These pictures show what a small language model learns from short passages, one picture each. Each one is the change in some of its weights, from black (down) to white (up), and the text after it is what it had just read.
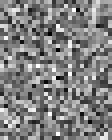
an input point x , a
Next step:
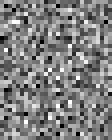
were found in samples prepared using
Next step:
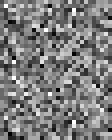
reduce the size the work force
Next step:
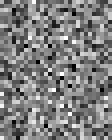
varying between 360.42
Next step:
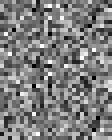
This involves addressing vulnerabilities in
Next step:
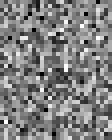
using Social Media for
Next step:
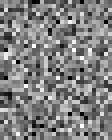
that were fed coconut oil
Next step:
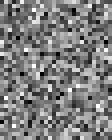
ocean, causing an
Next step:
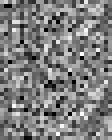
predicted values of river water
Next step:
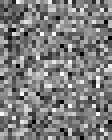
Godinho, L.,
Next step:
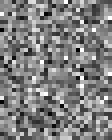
^I Meaning, the
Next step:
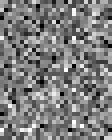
stress inside and tensile stress outside
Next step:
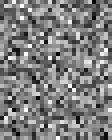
as preferred. Afterwards that
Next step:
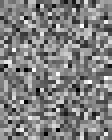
with a good balance between
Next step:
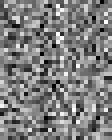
to detect the its reactions to
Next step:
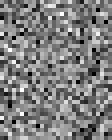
that addresses core topics of
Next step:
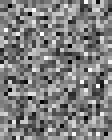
ethnic group, our
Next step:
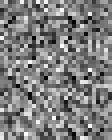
VAW has become such a
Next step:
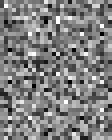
be both the organization as a
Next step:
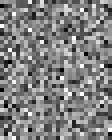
unit cost of production.
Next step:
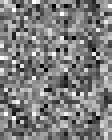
neighborhood, the number
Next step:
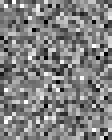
a variation of the HH
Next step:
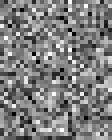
and V. While this representation
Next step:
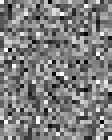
clinical isolates of Gram
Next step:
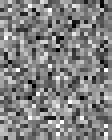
it is maybe possible to
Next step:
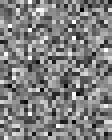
under regulation 3 of the Management
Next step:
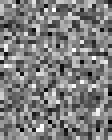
[LTP Service], including
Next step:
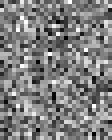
Many studies showed the benefits of
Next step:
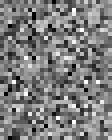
such product function. This technique
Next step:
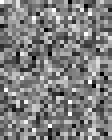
utmost importance is the
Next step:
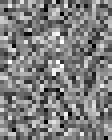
to get to know and
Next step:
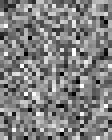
A useful resin must
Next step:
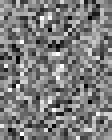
previously synthesised²
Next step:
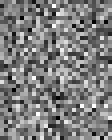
perform future research by weather
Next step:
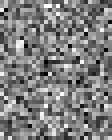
of monitoring programs to verify
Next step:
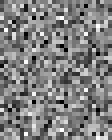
Sauders, T.
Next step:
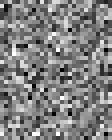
have reported in other study conducted
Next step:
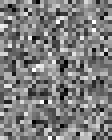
aged 65 and older
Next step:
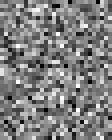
and the constraints of civic
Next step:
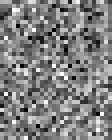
X-ray diffraction
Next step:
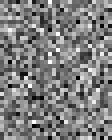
students experienced a sense of loss
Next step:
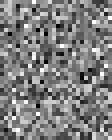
acknowledged all those
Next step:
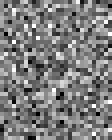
behaviours and long term
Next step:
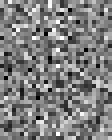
was procured from
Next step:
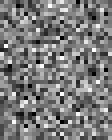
180 informal business operators from
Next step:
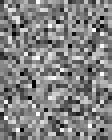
is not passing the reference
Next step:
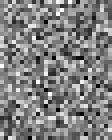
or simply a branch of
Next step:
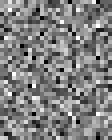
only 2.5% started
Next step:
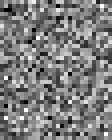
it was found that among the
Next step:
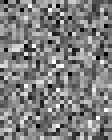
He can be contacted at
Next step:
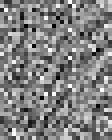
maintained.] 6. Sec
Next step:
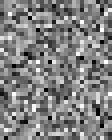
the (re)definition
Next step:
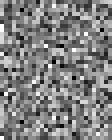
of x in the HPS
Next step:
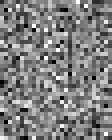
final anchor selection is
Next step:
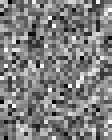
colonisation rises with
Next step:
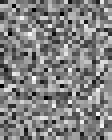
the evaluations there are some
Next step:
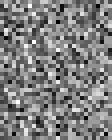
support the effective teaching of
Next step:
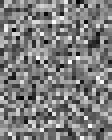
nations, such as
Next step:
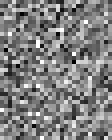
that cohort,
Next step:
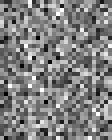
can have a positive impact on
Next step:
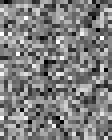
strongly recommends to avoid this
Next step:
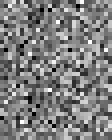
AI-based conversational agent
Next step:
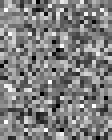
Symbol LENGTH
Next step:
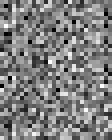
in high matter content which supported
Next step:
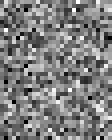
success of the performance, and
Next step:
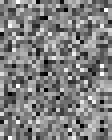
challenge of universities to produce
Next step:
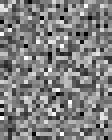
were FWA constructed
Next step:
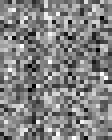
service instantiation and
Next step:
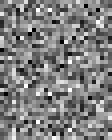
usage and energy consumption, also
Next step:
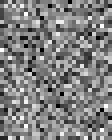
researchers considering the use of
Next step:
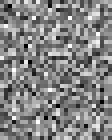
trials were used in the
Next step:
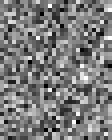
compliance behavior to predict corporate tax
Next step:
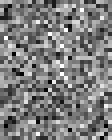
details on Metadata structure after
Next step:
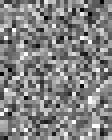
cinema changes your
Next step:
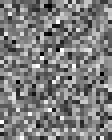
mitigated through the implementation of
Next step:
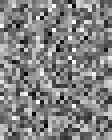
sugar. 5.
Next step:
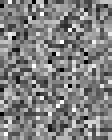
data aggregation. The
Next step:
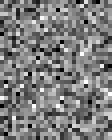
content of timber, thereby
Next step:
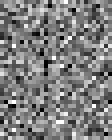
morphology of the surface related to
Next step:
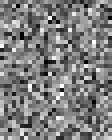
would have constituted pollution to
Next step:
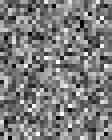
integration in modern society, it
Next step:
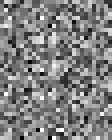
Static and Dynamic
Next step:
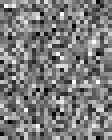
signals when molecules become too
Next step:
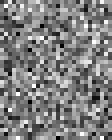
in all sections of the paper
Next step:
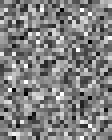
supervision and (b) with
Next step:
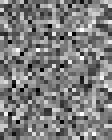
involves; storage place,
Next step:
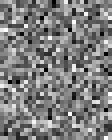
organic matter at depth. The
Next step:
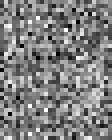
Implementing Building
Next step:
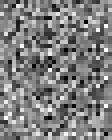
panicle during the
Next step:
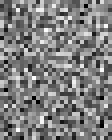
Rest of the bands in
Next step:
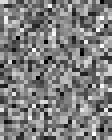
according to sex, there is
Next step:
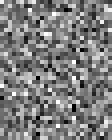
(2022). Understanding
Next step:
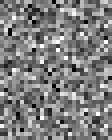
in early pregnancy may serve
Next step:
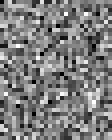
border checkpoint for the
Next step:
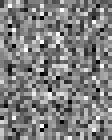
to others. The species for
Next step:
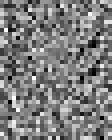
read by individuals, as one
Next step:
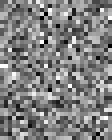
increased. The solar panel can
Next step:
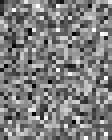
a common approach is by applying
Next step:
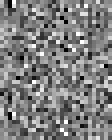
of hGH treatment
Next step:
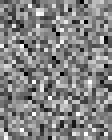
for large enough n which allows
